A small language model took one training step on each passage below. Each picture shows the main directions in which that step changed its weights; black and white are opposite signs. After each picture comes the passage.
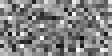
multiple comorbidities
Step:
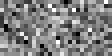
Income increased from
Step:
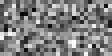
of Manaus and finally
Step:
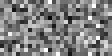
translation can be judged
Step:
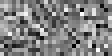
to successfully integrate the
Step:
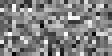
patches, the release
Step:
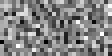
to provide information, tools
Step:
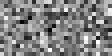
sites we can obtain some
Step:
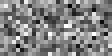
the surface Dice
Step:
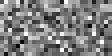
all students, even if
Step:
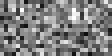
Case Study Blow
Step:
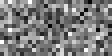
development and strong institutional
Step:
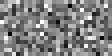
is influenced by various environmental
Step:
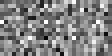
is worth adding that
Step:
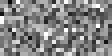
correlation is observed only for
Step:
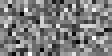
[1]. In this
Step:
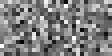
are as listed in Table
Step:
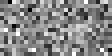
peace in the study
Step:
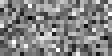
INT 1 INT 2 INT
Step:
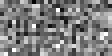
core genders in
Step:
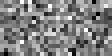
user (outside modelling
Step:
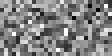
four groups. This is
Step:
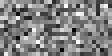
encourage green investments in
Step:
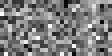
suggest significant at $P
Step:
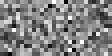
meant to grab
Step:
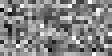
deviations of energies
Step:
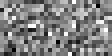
pixels in each frame has
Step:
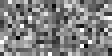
Unless recognized and
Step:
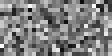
should be taken into account
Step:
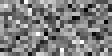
the fuzzy variables shown in
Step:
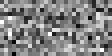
associated with a reduction of
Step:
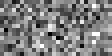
works are distinguished by
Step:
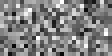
to undetectable
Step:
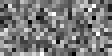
coral cells in space
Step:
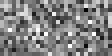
to be a better
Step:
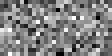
the ESI†
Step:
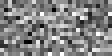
individuals to utilize
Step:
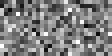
force ([see Table
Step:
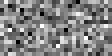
IN RATS
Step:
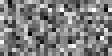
Manejo da
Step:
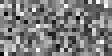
of Physiology,
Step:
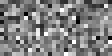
and contributing to their overall
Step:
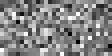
or interpret the operation
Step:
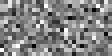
is provided to understand if
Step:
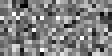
Analysis using accelerometers
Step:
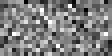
the invention of
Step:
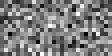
operate the device effectively.
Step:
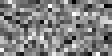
deformation and reaction force
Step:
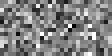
Moreover, these equations also
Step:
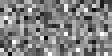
thinking about something.
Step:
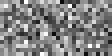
the ignition voltage discharge
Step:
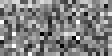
be estimated using the
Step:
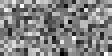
influence particularly the upper
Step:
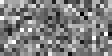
evaluate medication and
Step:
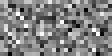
Writing -
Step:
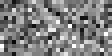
couldn't stop
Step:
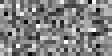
of institutions' resources
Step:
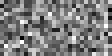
through the process of
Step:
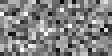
and technologies. Literature
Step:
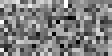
be useful if the
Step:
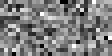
asked from the respondents.
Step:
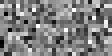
of solar system and also
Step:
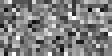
resistance. The percentage loss
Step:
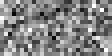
regression analyses with each
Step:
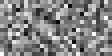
on culturally
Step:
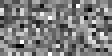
consent and permission of
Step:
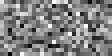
oven at a temperature
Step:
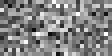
partners' representatives in
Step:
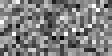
will improve the quality of
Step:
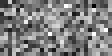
converters for multiple energy
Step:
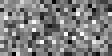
institution's success.
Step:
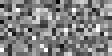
that support will be
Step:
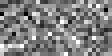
and rinsed with
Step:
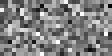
Single Photon
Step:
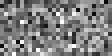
as the differentiation of
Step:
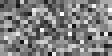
at two different levels of
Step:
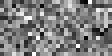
electrostatic approximation
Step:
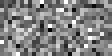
providers in various
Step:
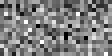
of our company culture.
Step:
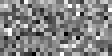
the mechanical characteristics of the
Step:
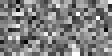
were male patients and
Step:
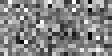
mean titers of
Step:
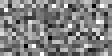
improvement is a continual
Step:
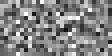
and the results are compared
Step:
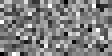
which is trying to
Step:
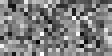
TCP scenario we
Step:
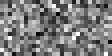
space. As expected,
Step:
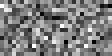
their actions with various
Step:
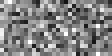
buildings) based on
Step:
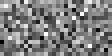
the confidentiality and sensitivity
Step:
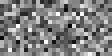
and these information can be
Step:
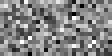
the dosage
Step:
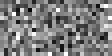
Publication. The
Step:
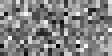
in a way that has
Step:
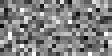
Indian library professionals
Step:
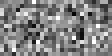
acid and substituted
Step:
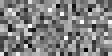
of δ_1 and
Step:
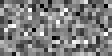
Our next aims are:
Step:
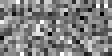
has distinct roles such as
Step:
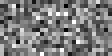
or LCL filter,
